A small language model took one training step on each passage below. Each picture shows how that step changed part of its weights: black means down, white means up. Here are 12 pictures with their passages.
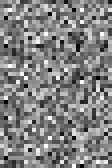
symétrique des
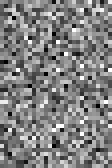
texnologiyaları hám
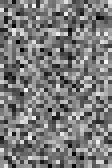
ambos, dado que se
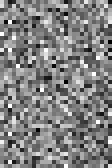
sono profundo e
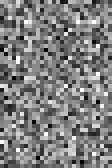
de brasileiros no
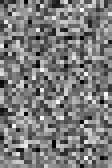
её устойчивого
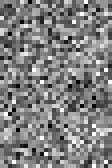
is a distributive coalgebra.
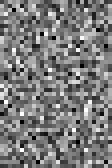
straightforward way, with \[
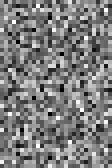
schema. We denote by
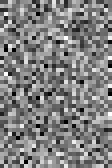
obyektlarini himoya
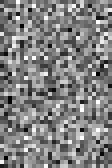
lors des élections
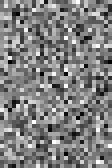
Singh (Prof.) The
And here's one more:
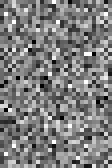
as real--time computations, there
